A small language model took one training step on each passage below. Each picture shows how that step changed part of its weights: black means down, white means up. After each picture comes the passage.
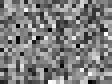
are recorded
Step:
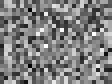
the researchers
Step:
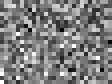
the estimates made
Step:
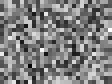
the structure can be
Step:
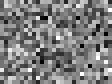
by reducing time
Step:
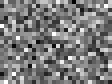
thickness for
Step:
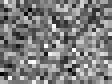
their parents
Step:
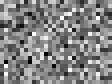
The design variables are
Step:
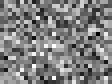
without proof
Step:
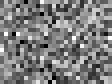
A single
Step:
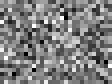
hosts the
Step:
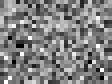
leading people to
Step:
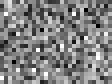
also help to design
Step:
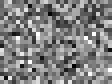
on the cold
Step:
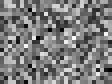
the record
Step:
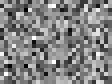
\text{ is
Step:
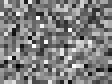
from the study that
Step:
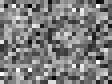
too had to
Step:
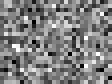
this instruction
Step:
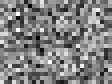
World Journal
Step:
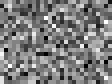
education needs;
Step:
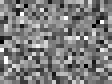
(as seen
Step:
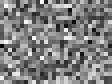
Table 4, the
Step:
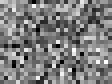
conflicts of
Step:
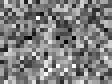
from an economic
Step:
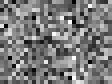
procedure was
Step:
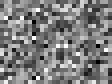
model, a new
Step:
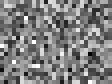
It is shown through
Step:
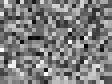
more informed
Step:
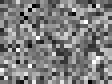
cancer. In
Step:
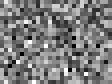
an interesting
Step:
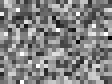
ethical content
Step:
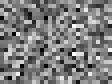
zone 4
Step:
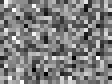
acid in the
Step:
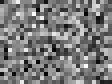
bumper is
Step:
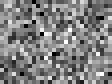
contribution to the
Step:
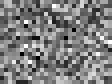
a detailed
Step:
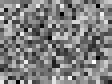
of Nature,
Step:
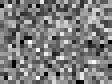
value of one
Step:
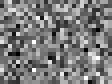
have you been
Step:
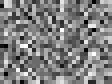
being the most
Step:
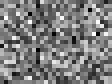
LOQ values
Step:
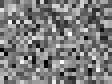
cover of
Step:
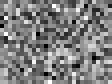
subject. Table
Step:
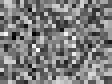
the case of a
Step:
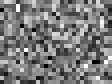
make strategic
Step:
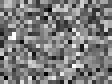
of the parameters and
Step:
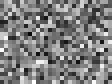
using different components
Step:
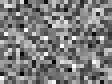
These primary
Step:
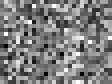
each other and
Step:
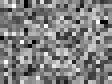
Rate per
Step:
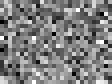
seven driving
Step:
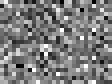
ranged from
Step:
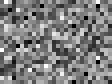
out. It is
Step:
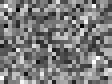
to increase yield
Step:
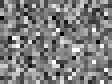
item 7 had
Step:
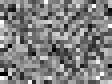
bring about
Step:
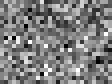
future world.
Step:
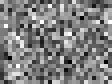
extra cellular
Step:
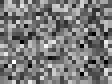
in higher education.
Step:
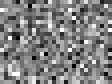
account since
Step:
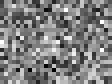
and simulation
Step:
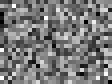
and motivate
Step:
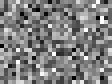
such talent
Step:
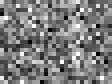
debates over
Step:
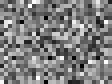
requirement was
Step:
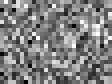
the deceased
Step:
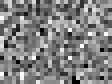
environment affected local
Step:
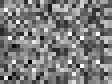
for EU
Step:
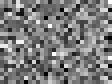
give consent
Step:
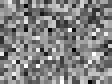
patient is in
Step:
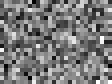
and reducing production
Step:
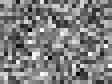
what kind
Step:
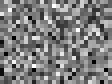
it is the
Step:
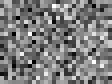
a part of this
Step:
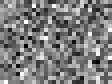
members from
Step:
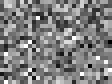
by the general
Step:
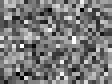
SM group.
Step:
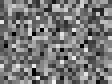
and add quality to
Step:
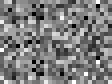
out among the
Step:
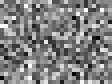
the minimization
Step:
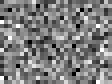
robot can
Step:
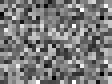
year ago.
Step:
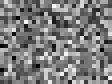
a global
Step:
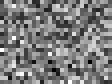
and identification
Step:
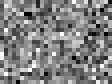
analyses were
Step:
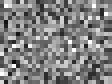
also obtained by the
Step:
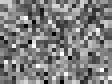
this paper is to
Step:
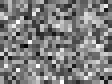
process. This does
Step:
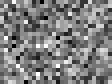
preparing a
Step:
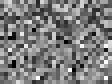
at stations of
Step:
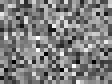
This is similar to
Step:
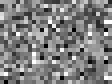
marketing provides
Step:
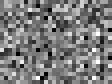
of trees of
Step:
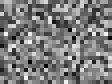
to say,
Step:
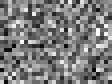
process will incur
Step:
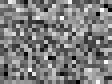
the assessor.
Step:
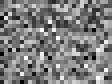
users -
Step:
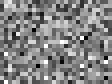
including the teaching
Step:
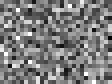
larger size
